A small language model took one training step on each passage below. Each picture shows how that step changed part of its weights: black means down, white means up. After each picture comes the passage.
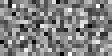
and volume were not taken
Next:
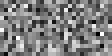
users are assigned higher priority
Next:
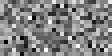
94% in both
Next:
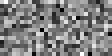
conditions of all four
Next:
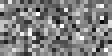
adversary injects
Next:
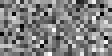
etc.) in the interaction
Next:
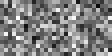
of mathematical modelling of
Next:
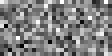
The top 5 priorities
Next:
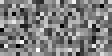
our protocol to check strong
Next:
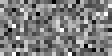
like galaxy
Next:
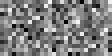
four dimensions related to
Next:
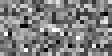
ontology and pathway
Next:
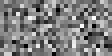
, the amplified
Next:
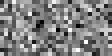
education and on their
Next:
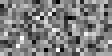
the resulting differential
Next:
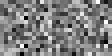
patients from lower-level
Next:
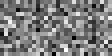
was also found in the
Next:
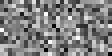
avoid friction between
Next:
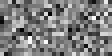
the ChatGPT
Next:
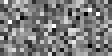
Master of Law,
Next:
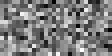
Science from Princess
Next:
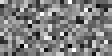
fittest, random
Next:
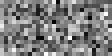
would like to present themselves
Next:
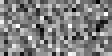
The zeolites
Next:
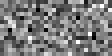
was prepared and a
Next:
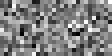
to attract substantial
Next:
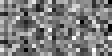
Fig. 1 Composite
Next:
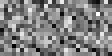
I. INTRODUCTION In
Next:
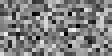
from the data, there
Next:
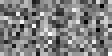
by being more protective
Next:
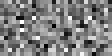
sulphur by
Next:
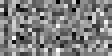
most promising ways to
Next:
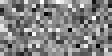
3D DT environment helps
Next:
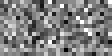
A systematic review and
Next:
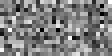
vegetables would continue to
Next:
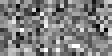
there is the need to
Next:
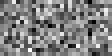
or *E.
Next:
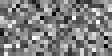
language visible in the
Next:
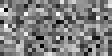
reciprocal of
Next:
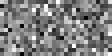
Fitness of
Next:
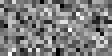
Shingo Lean
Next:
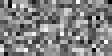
and violin given their
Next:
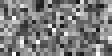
Simple equations enable direct
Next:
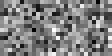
relational investigation of networks
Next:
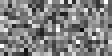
network. The recognition rate
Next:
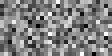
note that the observed defects
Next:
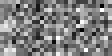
library is intended to be
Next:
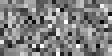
Curve (U
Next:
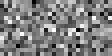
of the company and using
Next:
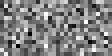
closed in the period where
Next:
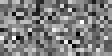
article is to identify the
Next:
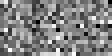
of view the arsenic containing
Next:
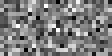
Transfer RNAs
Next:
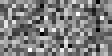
research data are rooted
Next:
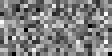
then we present the linear
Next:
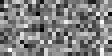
the results are as what
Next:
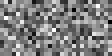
for both MSMs
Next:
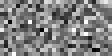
same time, systems thinking
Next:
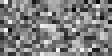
of residuals,
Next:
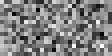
transitioned from uncertainty to
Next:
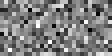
of presyncope
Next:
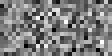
the reduction of NO
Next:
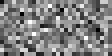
develop their business. The
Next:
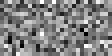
critically affected by the
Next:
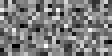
Financial Satisfaction through Financial
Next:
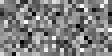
six causative factors after
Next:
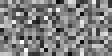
difference) showed that the
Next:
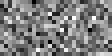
of the intelligent transportation
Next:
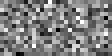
mm. Female:
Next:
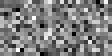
diseases. The African
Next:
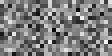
the Baltic Sea was
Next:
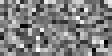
failure and hypertensive
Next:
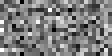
tracks our pilot was
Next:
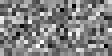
around head and both front
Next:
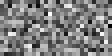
t P> t
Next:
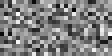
in the United States.
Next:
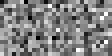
μ g/mL
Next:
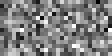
the need to use various
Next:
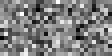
concept is proposed for promoting
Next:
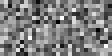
is breached. To
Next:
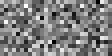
one approach designing such
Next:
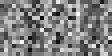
the MLR model demonstrated
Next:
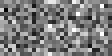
security, surveillance
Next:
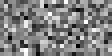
dominated by female
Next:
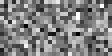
sustainability should link training,
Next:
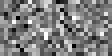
course materials. But,
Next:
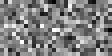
to accidental
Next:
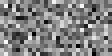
structure with a slab
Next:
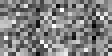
concludes that there is
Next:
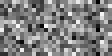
it can have a
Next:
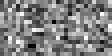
are maintained and restored
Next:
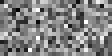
equal than 1.5
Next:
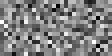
in the Canadian
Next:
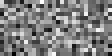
on 2-tuples
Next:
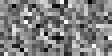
of suicide among
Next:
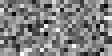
and ethnographically
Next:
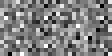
used for research that will
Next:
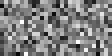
natural in the pilot experiment
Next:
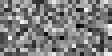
purposes and benefits of
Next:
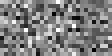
topic modeling with a
